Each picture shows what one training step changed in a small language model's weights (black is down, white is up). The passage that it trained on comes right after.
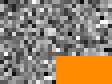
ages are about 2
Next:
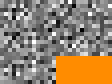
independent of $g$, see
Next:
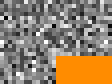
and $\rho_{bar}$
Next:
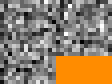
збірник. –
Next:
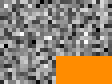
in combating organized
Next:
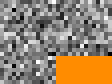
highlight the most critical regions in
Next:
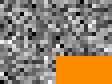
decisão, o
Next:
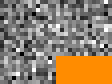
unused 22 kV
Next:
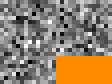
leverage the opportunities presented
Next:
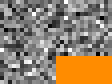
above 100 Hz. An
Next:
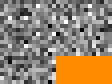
algebra $\mathcal L$. The
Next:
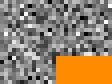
meningkat yaitu
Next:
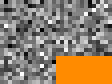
families is a
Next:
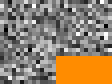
have attracted a
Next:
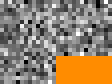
slides were prepared
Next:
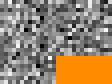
het voor de hand dat
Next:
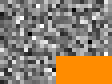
pipelines, compression
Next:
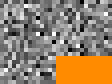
and more data collection waves
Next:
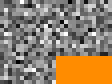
in rhombohedral
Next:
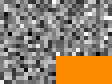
we defined the auxiliary
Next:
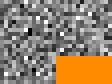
O Direito Civil
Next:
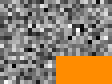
that compared to dead
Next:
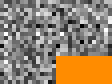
complex pattern formation in the
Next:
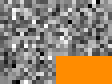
bank va moliya
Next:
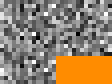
and investigate the sufficient long time
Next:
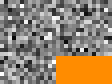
will continue to determine the
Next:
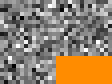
product was obtained in colorless
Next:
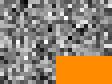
and we can obtain a universal
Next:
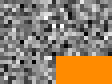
Pays gouverne
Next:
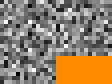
torli bas gitara
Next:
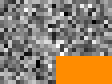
test on the texture of
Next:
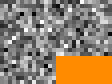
Law, Economics and
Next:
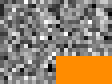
Sciences (PhD),
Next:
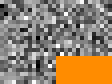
The Internet of few
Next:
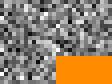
country, the declaration
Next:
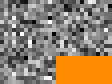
und Geschichte
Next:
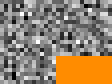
membrane thickness changes
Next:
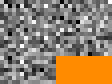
из предметов
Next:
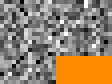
the one on the BEC
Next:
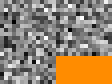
Group B (Frown type
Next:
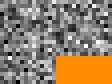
System Patient was
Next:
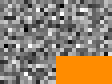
Dynamics (MD)
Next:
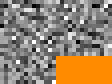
(PID) controller
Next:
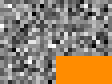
we have Dirac masses for
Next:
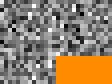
small even when the ship
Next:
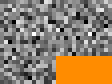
any pre-cured
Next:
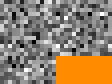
the process at time. If
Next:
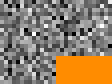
детей после
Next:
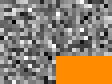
short-correlated case.
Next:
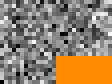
facts that children are
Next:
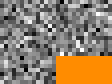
article substantiates the problem
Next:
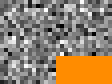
para a idade das
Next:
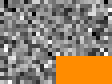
Branes have shown to
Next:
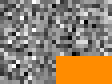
beyond personality poles toward
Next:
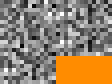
and technological development, general
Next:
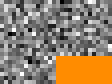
protect the digestive
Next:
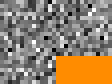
Yozuvchi o'z
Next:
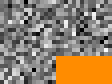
of reinforced
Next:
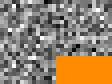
Edition du texte par
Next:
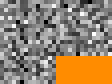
the UTC time of the
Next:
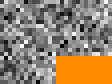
were serotype by
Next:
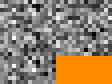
la session de
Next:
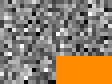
Fasting as a method
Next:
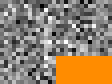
in open cavities
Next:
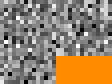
to express $Q$ and
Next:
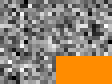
remaining parts, and compare
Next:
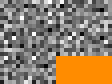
asteroids are very
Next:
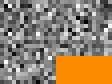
ana shunday
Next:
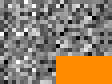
{\rm erg}
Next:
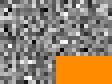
depression through clinical interview
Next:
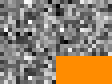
Journal of Oncology
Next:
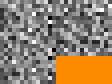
so'ng bir
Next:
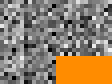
learning-based risk model and
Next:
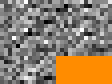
sujeito ativo
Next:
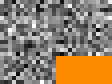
aim of this study was to
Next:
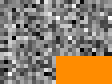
in time. We plan to
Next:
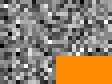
\end{equation} where
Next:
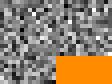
the origin (zero contact
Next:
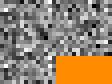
shown in by the dashed
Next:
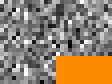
In fact, due to the
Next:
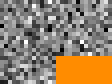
the fact that, besides
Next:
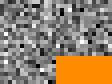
of a conservative approach in
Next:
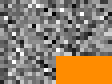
matrix. Each entry
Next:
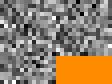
reduction in the length of the
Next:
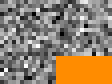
Let's start our investigation
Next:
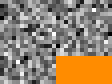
The localization and concentration of
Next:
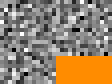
separately by calculating whether
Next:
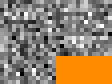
o‘z ichiga
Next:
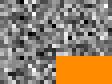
users to retrieve
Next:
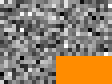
she had translated the
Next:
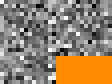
connections and the lack of
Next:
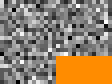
be considered to be any
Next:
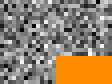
factors of suicidal
